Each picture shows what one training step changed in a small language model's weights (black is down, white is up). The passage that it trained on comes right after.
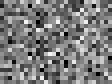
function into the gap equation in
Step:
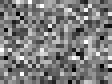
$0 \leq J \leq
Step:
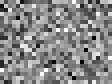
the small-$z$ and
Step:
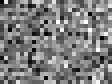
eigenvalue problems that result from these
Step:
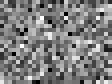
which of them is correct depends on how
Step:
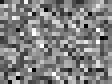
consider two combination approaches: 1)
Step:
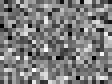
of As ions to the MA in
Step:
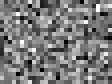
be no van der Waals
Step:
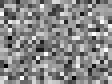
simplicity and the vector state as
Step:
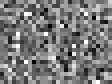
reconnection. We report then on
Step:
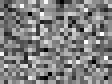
\noindent{\bf 4. More than
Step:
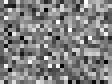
time to \mbox{next
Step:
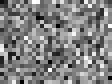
training set, which is the common way
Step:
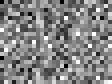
for the energy range above 1050
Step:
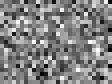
arises from an effective interface potential of type
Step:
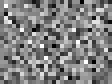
of the spherical ionic potential on the
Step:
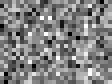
This is in contrast to the case of
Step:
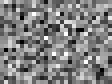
nuclei (interacting with protons) can
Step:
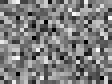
lightest pion mass at which we
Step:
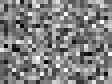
\tableline \noalign{\smallskip}
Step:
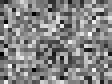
are immune or other
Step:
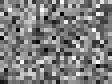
in the potential collider signatures.
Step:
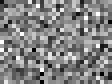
clusters younger than about
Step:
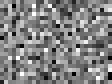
following from the stochastic dynamics of symmetric hopping
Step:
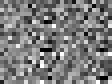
and {Pandey},
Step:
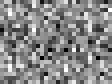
detector, and, to a greater
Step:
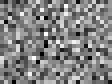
for the pure suspension. For
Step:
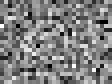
the topside 89
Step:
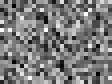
in modern quantum field and string
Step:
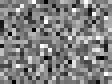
mV. Figure 2b, taken
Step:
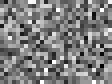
U-Net tends to
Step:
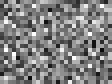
these two perovskite band
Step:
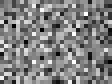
through their effect on the bulk
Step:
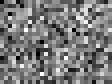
the most efficient decoding solution applying generally
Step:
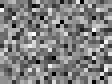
is the space of operators on
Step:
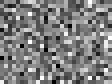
with minimal impact on performance over a long
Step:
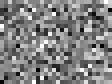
of material parameters of defect rods
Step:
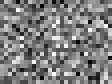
rate is shown which gives an indication
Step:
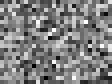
Moreover, these variations are not
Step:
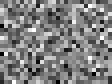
Alfv\'en speed, therefore
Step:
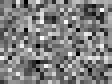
frequency of motion, the coefficient of variation
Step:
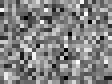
the meteor infrasound
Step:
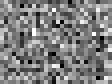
as a theory without higher derivatives but with
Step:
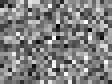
curve indicates that a copious amount
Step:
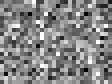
balanced 1:1
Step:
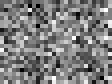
then become (after setting ${\cal
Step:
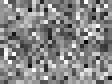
and from the Conselho
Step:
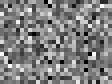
an important result, because it implies that
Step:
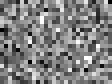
\parindent 20pt \newcommand
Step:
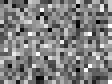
in the $B$ system it is
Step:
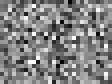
as the one employed here. It is
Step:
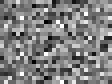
approximate solution of surface dynamics equations
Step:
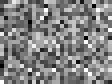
does not have outgoing links.
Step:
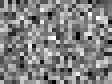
understanding of the interplay between the
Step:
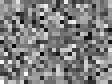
seen. Here we use a false
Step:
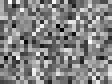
both Co and Cu are much more
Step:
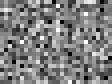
for very informative and
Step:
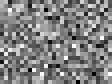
fluids tend to flow upwards
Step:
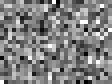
large extra dimension are build up. As
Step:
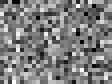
suppresses the noise. We found
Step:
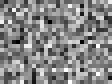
number of times before leaving the
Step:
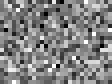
in the sample at hand. As a
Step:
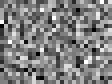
types transmitted between adjacent stages.}
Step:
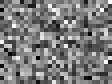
to resolve the gamma-ray sky
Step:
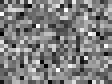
occur to be close to these received earlier
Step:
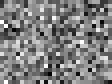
minimizing randomly generated tests for
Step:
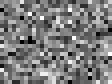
confidence scores is shown on the right
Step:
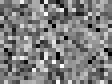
to arbitrageurs. This
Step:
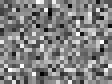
that in a radiation pressure dominated disk,
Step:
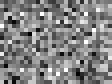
as: \begin{equation}
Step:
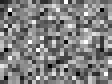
-- no unacceptable
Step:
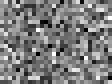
is not suitable for calculation of these coupling
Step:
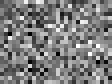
solutions to the Bethe ansatz equation
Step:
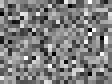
(or approximate capacity) exactly for specific
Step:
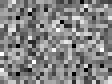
can be easily calculated by the relation
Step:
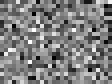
*PLOS ONE,
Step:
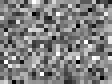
DNS system, we need to
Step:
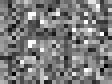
etching solution. The Ag
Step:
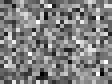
resistance during fall: the existence of a
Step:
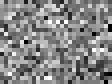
current depends on the temperature of the
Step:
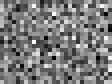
Therefore, $k$-correction to
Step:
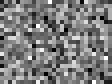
of much interest to explore shapes of
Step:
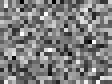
the ODT beam [Fig.
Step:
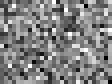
equivalence classes. \BeginDef
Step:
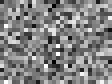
suggesting that membrane-bound
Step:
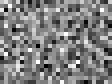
re-derive the equations that
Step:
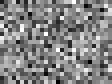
needed to take this effect into account.
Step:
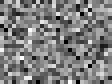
$p$-wave pairing, the
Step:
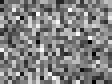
sparse subset \\ Threshold sensitivity
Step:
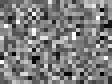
with more that 100 000 stars within
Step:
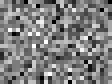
the intersection of the (110),
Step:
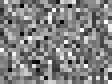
spherical symmetry (or a parameterization of
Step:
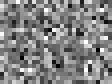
of flavor-violating ALP
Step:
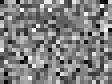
data to be analyzed in real time.
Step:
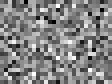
of a device down to the lowest temperature
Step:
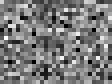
to clarify the role of nonlinear
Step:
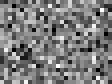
inaccuracies in the binary model
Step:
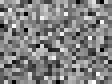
of the LB, the surface
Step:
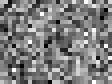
A: Agent Memory and
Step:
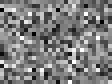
once on the defining object, its effect
